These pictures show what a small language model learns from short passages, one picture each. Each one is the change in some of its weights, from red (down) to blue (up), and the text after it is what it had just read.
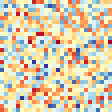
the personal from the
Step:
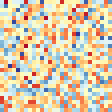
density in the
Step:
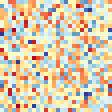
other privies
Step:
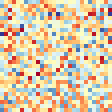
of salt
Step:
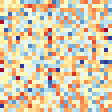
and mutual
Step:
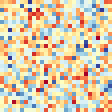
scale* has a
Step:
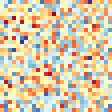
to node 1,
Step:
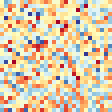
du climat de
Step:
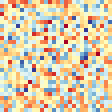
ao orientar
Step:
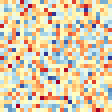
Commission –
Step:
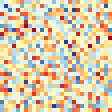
was noted on
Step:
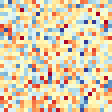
ou comprimento
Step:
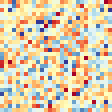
e do consumo
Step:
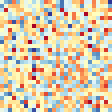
weg, dan
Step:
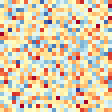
paradosso insito
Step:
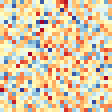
let zatem
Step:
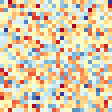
de la interacción
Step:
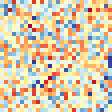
was the major
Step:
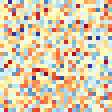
was shown to
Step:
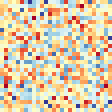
transfer function
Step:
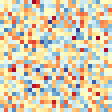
are practices that
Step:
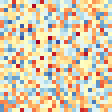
of less than
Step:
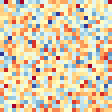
*soustraction au
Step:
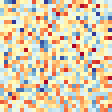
dann auch
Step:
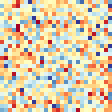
parameter table
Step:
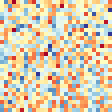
of learning system that is
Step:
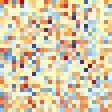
early stages
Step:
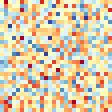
occurs. *
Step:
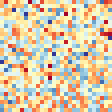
of their instructional
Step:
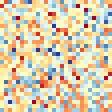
цели в
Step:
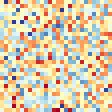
and 5G user
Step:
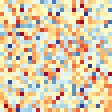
та молоді
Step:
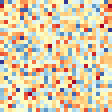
They are Cultural
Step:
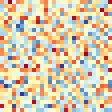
Voltage and
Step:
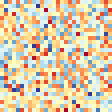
have shown that
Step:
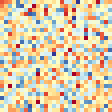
kelib esa
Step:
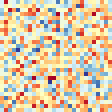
a deterioração
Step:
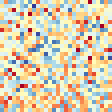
naturally found
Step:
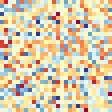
metals by society
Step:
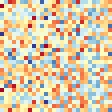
is making use
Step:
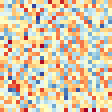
(real and
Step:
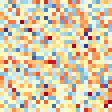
the refraction
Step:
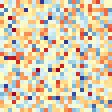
також під
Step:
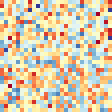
in teaching different
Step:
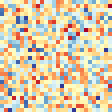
who can still
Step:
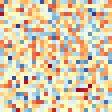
under the specified
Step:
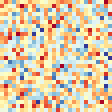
Health Data
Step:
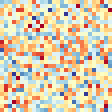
at this temperature
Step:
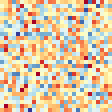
as for comparison
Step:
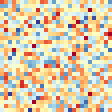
to the exposure
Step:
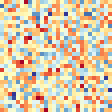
This practical relation
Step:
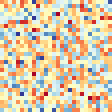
it allowed such
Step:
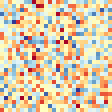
yaratish va
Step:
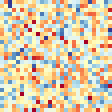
weighted total
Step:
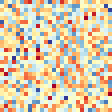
importancia de
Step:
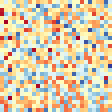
terminology in
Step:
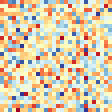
saqlash va
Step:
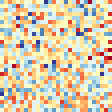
Maternal and
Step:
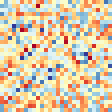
insights into the
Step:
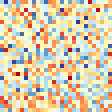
by braiding
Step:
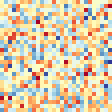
impose the
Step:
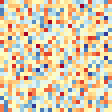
to vertex;
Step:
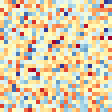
S, Dumly
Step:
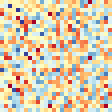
Pro (ESRI).
